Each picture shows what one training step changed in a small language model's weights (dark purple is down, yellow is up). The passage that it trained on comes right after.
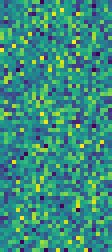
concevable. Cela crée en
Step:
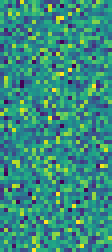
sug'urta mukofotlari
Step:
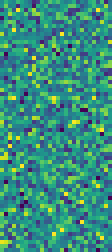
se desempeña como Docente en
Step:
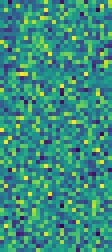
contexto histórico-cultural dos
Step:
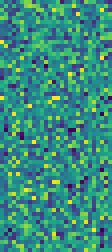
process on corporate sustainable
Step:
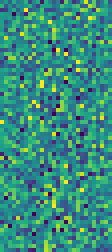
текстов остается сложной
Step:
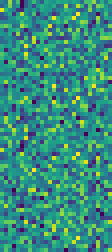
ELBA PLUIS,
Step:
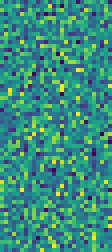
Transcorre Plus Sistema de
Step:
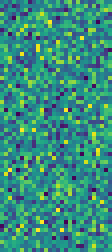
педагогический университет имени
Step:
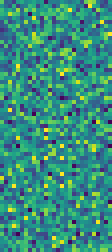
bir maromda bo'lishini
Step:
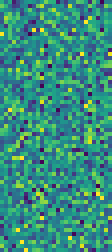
doença no Hospital Geral
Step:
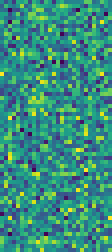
políticas e programas de ensino exige uma
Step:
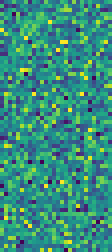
восточной культуры для передачи
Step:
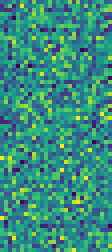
não prejudicar a avaliação dos
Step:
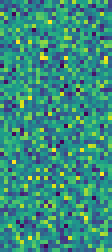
точністю (Пруткіна,
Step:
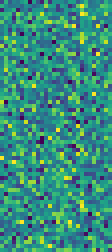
создают возможность его
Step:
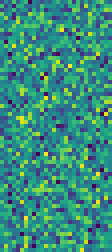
и отрицательных установок в
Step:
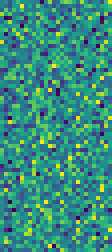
obligatoria una asignatura cuyos
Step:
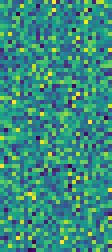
portantes de piedra, se
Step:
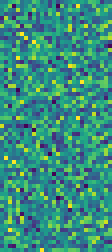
dos problemas que houveram e que
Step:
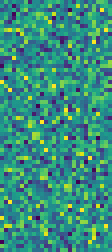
частных показателей. 2.
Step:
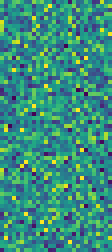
membaca atau mencatat data dan
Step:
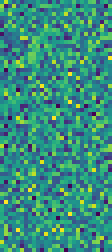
haqidagi ta’limot yoki metod
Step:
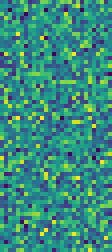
seu estilo de vida. O pai
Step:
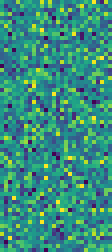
формул (афірмацій) –
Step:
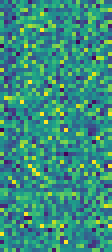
منزلة الضرورة.
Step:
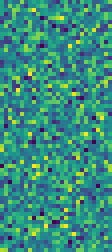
iarab, tishlar orasidagi
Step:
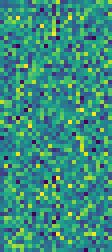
tahlilidan kelib chiqsak, sobiq
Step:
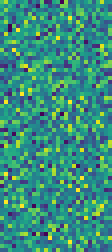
namuna koʻrsatishi zarurligi
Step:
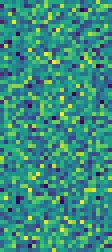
dönemde Alkarısı,
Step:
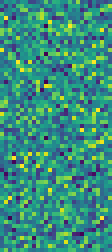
государственный аграрный университет
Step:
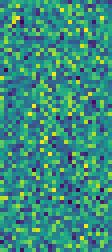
Disadvantaged Communities Utah
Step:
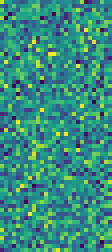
mamífero cáni- do En
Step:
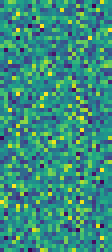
en kan si at hele livet
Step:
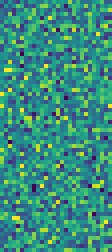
o valor desse tempo, em
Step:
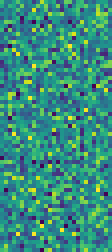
Tujuan akhir kami adalah
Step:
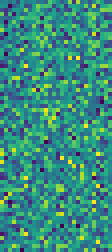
ataladi"³. Shunday
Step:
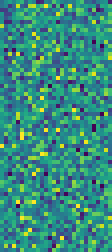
[7]. Bir qator tadqiqotlar
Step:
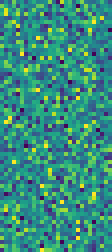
bekræftes via
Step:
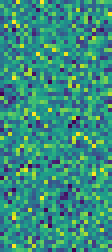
menghargai dimensi rohani dari
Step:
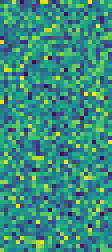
bank tizimida ijobiy tendensiyalar
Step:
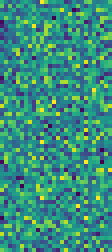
su comprensión y su uso,
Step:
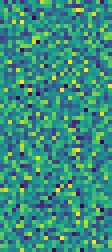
Sucesso de uma organização, conforme
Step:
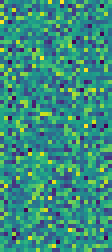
С. Горковенко, В.
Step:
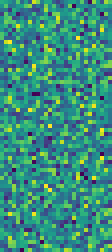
máximos beneficios mediante
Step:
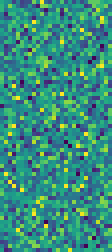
(2016). Integrating
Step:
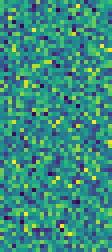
Hozirgi global iqtisodiyot sharoitida
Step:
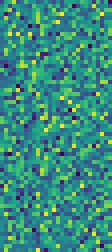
bilan birga chet tillarini ham rivojlanadi;
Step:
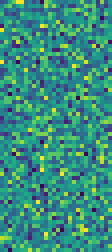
dirigeants est primordiale à la
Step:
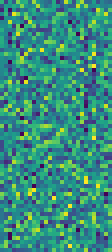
keberhasilan telah
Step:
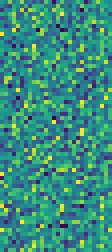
nostalgie qui renforcent
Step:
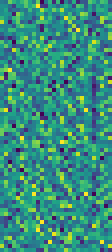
il paragrafo 5 propone una
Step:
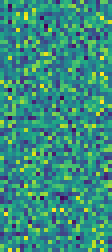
V. A. Maslova kabi
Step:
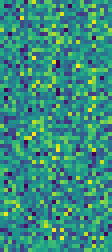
Journal of Otolaryngology*.
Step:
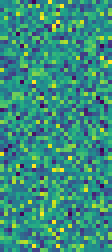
talab etiladi. Shuni unutmash
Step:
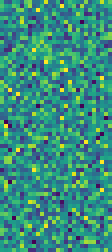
overland from England through
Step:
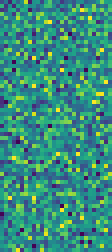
унаби навлари (назорат)
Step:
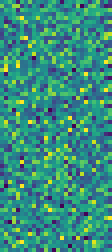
ko`rsatkichlarining o`lchov
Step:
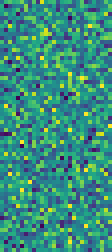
to European standards.
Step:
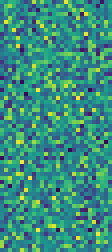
título, mas nunca
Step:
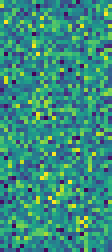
ruídos de impacto em sistemas
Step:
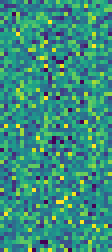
в значительной степени не
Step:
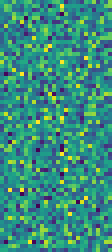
aks ettiruvchi va ular mavjud
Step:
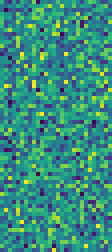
como este. Figura 11 Extremidades y
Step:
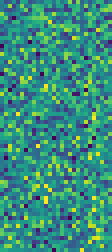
trabalho, recuperando tradições,
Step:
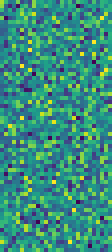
hosil bo'lguncha infuz
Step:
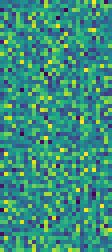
μαζί και
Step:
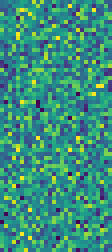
xizmatlar to'plamidan tizim yaratishga
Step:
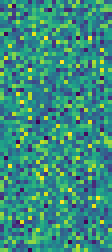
ou vínculo formal em 2017,
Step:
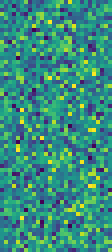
барча химоя системаси
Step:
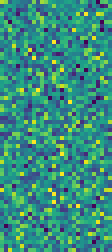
so'ng umumiy massasi
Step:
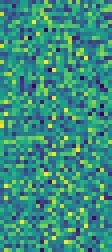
development of strategic management of the
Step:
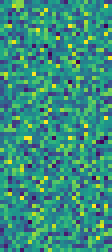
kafanlash, janoza
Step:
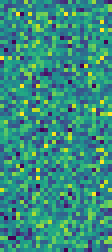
- величезний бюджет
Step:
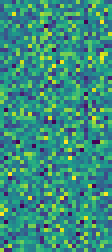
un impacto significativo a ojos de la
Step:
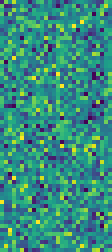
/ Л.М.Спенсер,
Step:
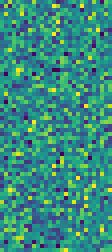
megosztását illetve
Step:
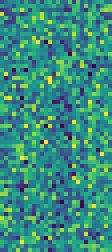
Наиболее применимым
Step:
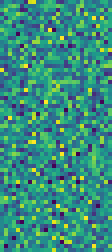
natijalar Pevzner parhezi №5
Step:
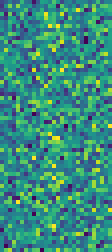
quase 150 kg de resíduos
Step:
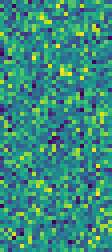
учеников 6 «А» класса
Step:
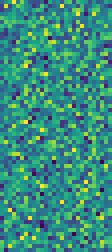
care acesta nu poate prezenta
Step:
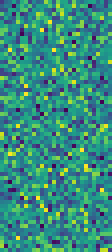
роботу добровольців мали
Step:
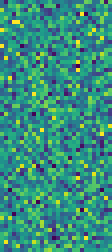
arlequín, relacionada con la
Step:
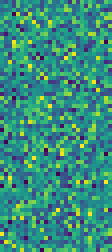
протягом п'яти років,
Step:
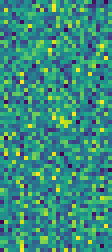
нелинейных систем управления различного
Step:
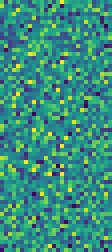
han mostrado unos resultados positivos
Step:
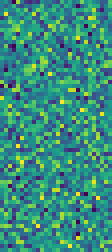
y emprendimiento del municipio
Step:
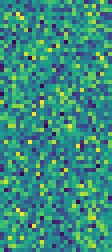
по принципу „бери что
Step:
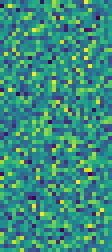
thông nói riêng,
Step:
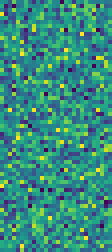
Алматы, Қазақстан
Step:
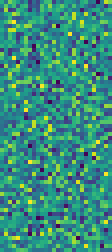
s'étend sur plus de 650
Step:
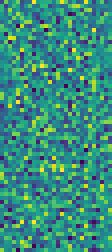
sunt puternic/ă. - 16
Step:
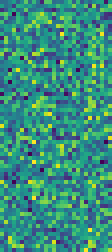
связи. Кроме того,
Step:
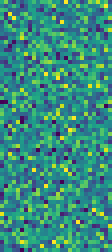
(*soʻnggi pushaymon
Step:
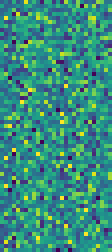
1878 р., на засіданні
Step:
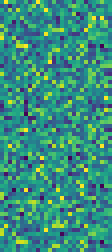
19. Y.Y. sonları c)
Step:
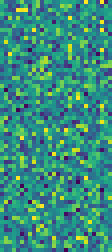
in the context of neoliberal
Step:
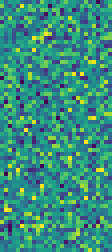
and a group of associates
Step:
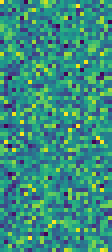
Manabí en el año 2019. La
